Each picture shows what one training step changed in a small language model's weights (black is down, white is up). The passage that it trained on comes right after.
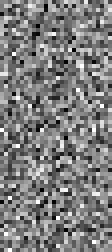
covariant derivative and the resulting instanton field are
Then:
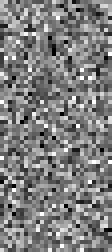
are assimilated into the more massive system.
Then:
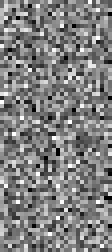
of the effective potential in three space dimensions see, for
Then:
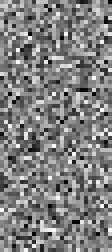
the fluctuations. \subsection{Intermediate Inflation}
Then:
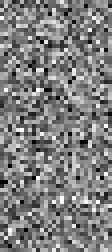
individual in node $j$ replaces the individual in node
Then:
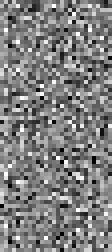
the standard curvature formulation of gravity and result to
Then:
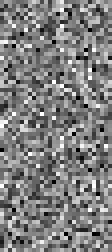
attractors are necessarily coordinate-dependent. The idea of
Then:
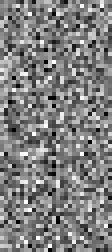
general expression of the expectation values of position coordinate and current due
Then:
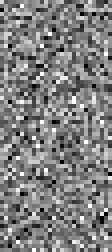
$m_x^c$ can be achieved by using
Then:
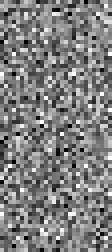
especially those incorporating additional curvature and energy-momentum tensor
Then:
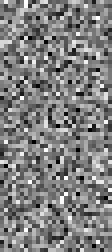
crystalline phases at the regions of the nanowire
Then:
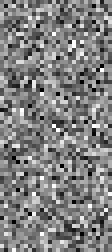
that can be combined to the subtracted chiral condensate
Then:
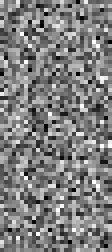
A strong investment in biophysics must form
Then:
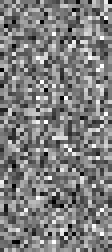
its aperture. This fiber acceptance fraction depends on
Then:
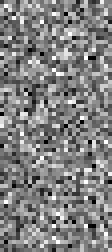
1 \leq x \leq 8$. We define their type
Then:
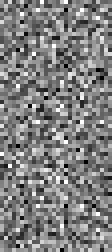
would be strong evidence for the evolutionary history proposed here.
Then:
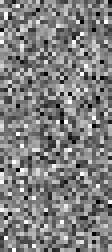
$C=1$. Thus, for atom-like systems
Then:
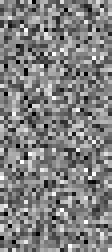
center of the supercell Brillouin Zone)
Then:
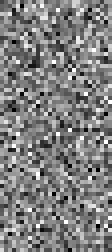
the gross measurements of the system (fringe
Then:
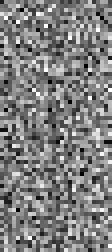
spreading of the density front in the outer regime. We
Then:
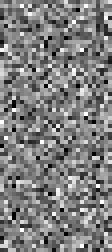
potential traced during the slow-roll inflation
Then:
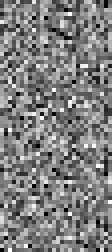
synchrotron emission interpretation, an equipartition
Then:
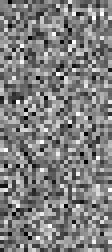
not the physical picture. We are calculating, to higher order
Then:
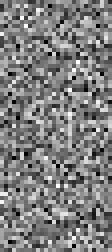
and measurable predictions as we now detail.
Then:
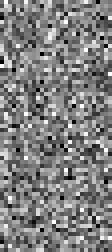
simultaneous constraints $(y_0 K < 7 ;
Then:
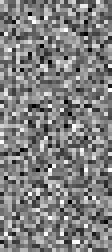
kernel density estimation. We propose two selection methods a Normal
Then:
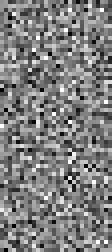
with the gaseous disc and the assumed migration
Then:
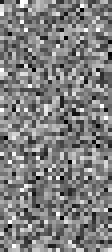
ratio equal to $100$. Motivated by the findings
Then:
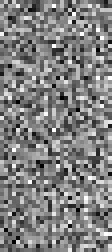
the sum of the lengths of its edges. For all
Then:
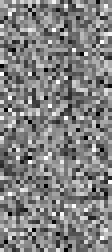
\\ \includegraphics[width=9cm]{} \\
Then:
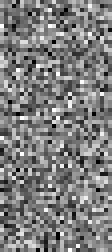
for some observables, with the contrast at 500 mas showing the
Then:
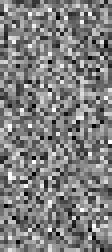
\myeqdot \] Therefore we obtain a local approximation
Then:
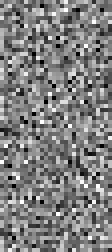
measurements and transformed to self-similar coordinates. The
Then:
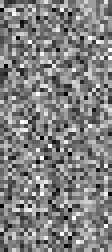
\textit{LLM-merged spec} of
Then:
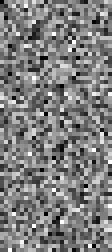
the pz orbitals of Carbon atoms
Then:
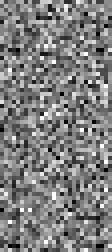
To examine the reliability of our dual-VAE
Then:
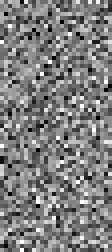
number ($m_{{\rm 0}}$) of nodes which are
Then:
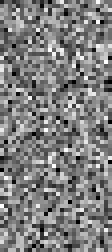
of the RNO\,43 blueshifted
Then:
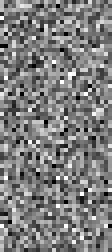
it is important (as in bulk $^{4}$He)
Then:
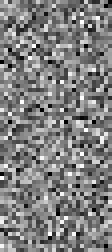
number vanishes. What happens is that if
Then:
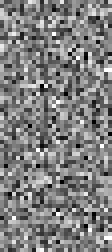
The differential magnitude relative to the reference star is shown in
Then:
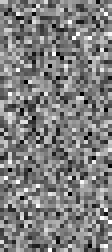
\begin{equation} {\cal V}_a:=
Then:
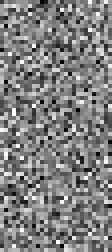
code-like tokens (e.g.,
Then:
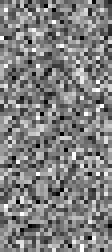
score $x_{pqr}$ : dummy variable
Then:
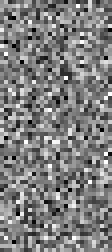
by: \begin{itemize} \item one normal and
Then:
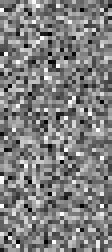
by threading an aluminum probe holder
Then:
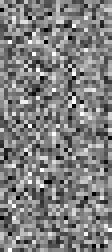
an additional period of at least another eight hours were
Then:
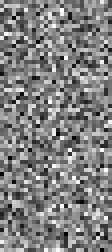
for men (resp. women). The total
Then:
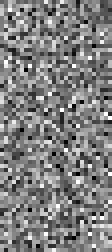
evolving fluctuations over 30 advective time units. This
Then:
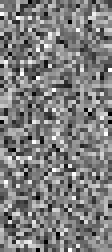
This value is larger than the experimental result, $6$
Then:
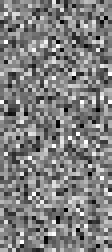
these do not hold, the results are likely to be
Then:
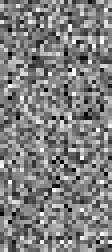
in this case. In particular, we are interested in the
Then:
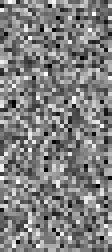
qubit if we consider a bipartite state shared between
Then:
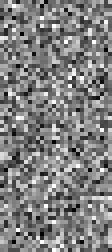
can retain data for a long period of time. This
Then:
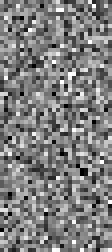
it should also be observable in real-world systems. For
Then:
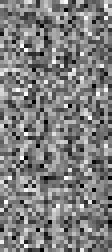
do not convert simply continue contributing observation
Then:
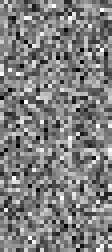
this paper, we have studied the effectiveness of the
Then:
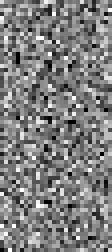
Limiting social media decreases loneliness
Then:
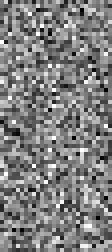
In this process some of propagators disappear being
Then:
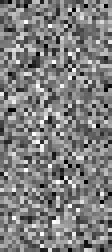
the NNDC curve for SI-GaAs,
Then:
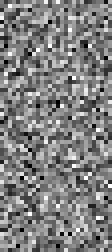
\tablecomments{Column (1) gives the
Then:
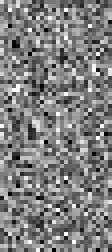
Code Clone Patterns in Open Source
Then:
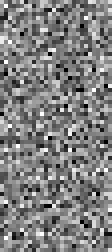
observational} } \authorrunning{F.
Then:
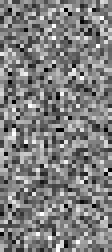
initial condition, e.g., number or temperature. The
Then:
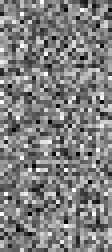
dynamical equations we consider here are given by the modified conservation equation
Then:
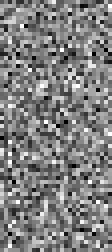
of the boundary layer conditions. The NuSTAR flux
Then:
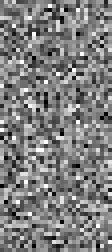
to the $l^{th}$ sector of all cell,
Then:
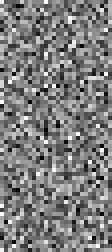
atomic scale, as have been demonstrated by multiple groups over
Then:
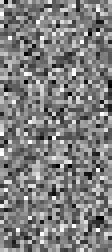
SLSNe means that the cosmic evolution of metallicity must
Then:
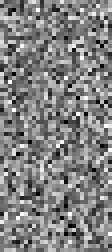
beam: its effect is shown as a reduction of the
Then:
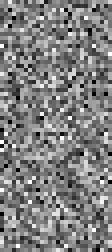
were manually replaced. From a clinical perspective, it is
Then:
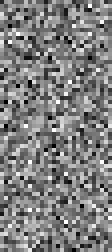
zero, and greys mean partial values of entanglement.}
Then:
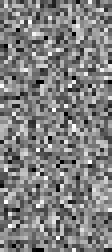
model involve two and nine independent input parameters, respectively.
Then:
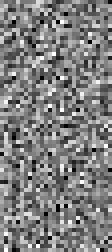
principle, one can construct one such field theory per trace
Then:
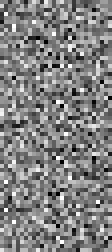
now turn to the extension of the model to two-dimensional
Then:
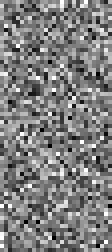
the radiative interaction was neglected, all FSE were considered the
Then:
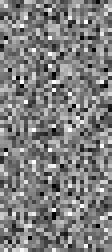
{\bibfnamefont {S.~C.}\ \bibnamefont
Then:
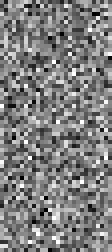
rapidity ($y$) integrated pion transverse mass spectrum
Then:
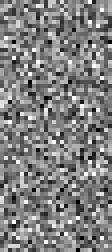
realization of an integrated architecture, concentrating on
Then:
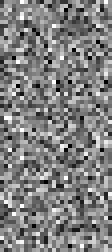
U \bar u)$. Then at $T =
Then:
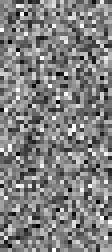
that $A_n\rightarrow A$ and
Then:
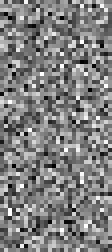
analytical expression. Our main interests are the individual averages
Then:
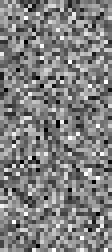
a bipartite lattice, implying that it is
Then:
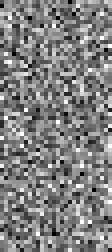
\end{figure} It is noted that this approach has
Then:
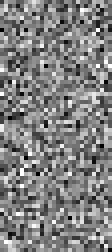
where $J_{\parallel}=J_{\perp}$ is assumed
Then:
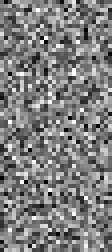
$2 \ M_\odot$ pulsars PSR
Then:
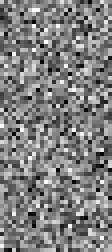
flavor-SU(3)-singlet component of the
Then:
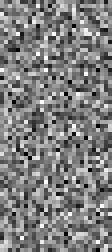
PP'$ process studied here. In this work the contribution
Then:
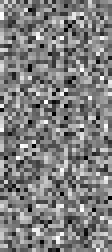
opacity and recombination properties of the
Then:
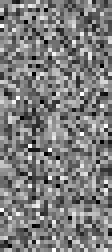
Fourier transform $\CF$ on $S^1$ with
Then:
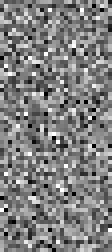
time difference in the propagation, then events of type 2)
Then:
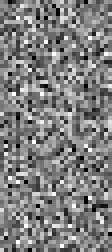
of circuit size and shape, we should note that based on
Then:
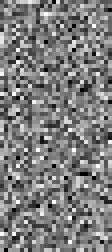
constrained by connections at the textile nodes.
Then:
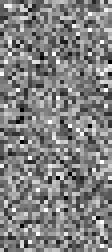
\end{equation} For a given geometry ${\bf
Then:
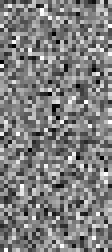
by Iachello \cite{11} and
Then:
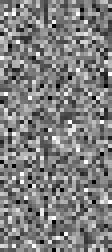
for Samples 2 and 3 anywhere within the
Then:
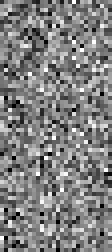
$\varrho$ is the density operator describing the system being
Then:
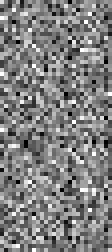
(\dvr $\approx$ 1000 \kms) between
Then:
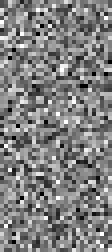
in $\mathbf{s}_{p,\alpha}$ and
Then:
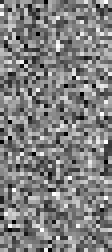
(Eq. 1), for various strains of
